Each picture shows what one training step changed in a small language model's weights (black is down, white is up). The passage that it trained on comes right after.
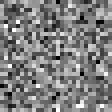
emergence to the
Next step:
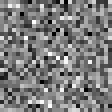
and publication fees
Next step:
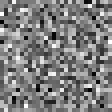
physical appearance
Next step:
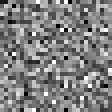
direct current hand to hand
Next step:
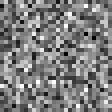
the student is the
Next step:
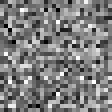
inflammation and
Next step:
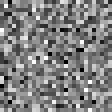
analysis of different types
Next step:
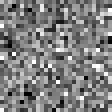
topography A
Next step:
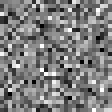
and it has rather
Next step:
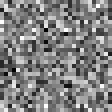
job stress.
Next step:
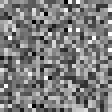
- 58 samples with
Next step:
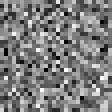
it was used to provide
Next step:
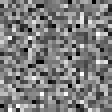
prime 2. We
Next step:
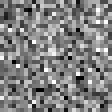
were stored at
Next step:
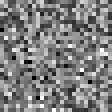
of knowledge. The
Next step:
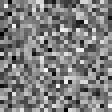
analysis is to find
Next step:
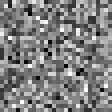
parameters of the system in
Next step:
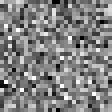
intention comes from
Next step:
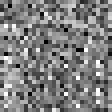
software development and I
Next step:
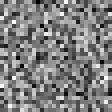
K, et.
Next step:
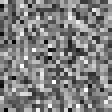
the conditions are most
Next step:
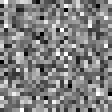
a hot air
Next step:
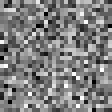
and layer height
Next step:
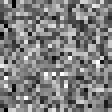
the Greek
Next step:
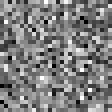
are vital for
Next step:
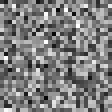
established, as
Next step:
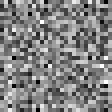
their works.
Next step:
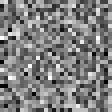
the function and can provide
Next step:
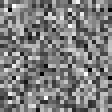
do we learn
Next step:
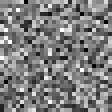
Regarding to
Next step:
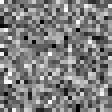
randomized study
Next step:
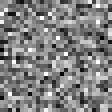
grid beam,
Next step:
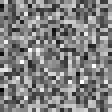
the state of the
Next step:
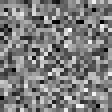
are changing from
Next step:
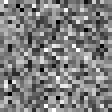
matching our
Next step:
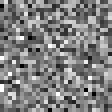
the representatives of
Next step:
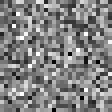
role in the potential
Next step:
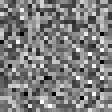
of learning but also as
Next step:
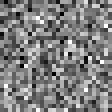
the CL is the
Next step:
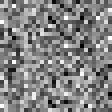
functional deficit
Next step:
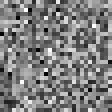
fermentation and
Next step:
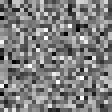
management in critical
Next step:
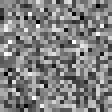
huge, through
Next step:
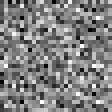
Pay Channels
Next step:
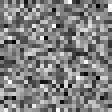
There are several ways
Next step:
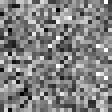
in December
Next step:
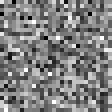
on an annual
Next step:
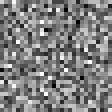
condition characterized by
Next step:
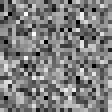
which showed that there is
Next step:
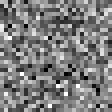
applied at $x =
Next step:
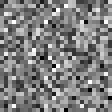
S.D. and
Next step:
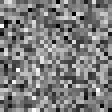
abuse to
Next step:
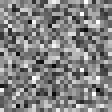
escape from
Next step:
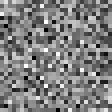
depending on their
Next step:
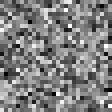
brief also
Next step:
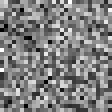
Trial. Figure
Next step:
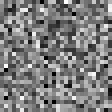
three workflow
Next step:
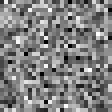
migrants who
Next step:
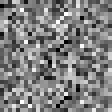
the system initiates
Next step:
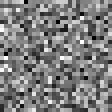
Regarding the
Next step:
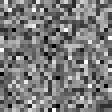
The research literature
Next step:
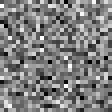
This AP's
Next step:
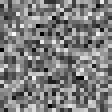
chart representation The
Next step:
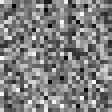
The depth of the
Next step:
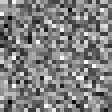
growing population.
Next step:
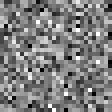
many people write
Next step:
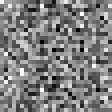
sexes during
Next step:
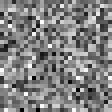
and STAs
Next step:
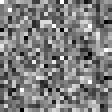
will be endowed
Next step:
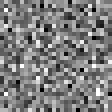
group of people hold
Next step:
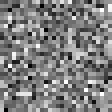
build on the requirement
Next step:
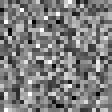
technique without art
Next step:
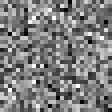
International Conference
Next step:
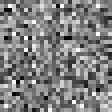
Products 4
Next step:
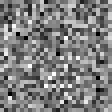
third and
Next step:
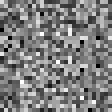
of clusters
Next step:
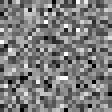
± 1 and
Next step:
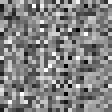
being aware of
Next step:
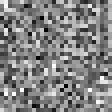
developing knowledge,
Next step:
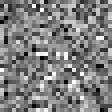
should be able to
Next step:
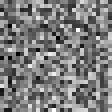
variation in the
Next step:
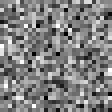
resource identification,
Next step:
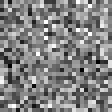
flow into and fill
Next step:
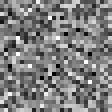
and then give
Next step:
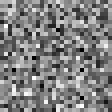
compression, data are
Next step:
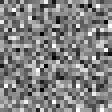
countries Pilot
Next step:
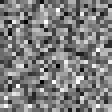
experimentally studied.
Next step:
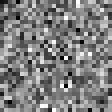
of this sand is
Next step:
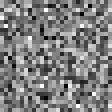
both side - a
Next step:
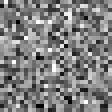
been reached,
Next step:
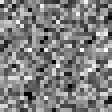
sample thermography
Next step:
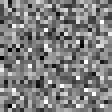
computing, and -
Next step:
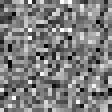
are derived from
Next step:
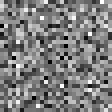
a particular class of soil
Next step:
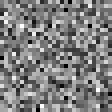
tools. At
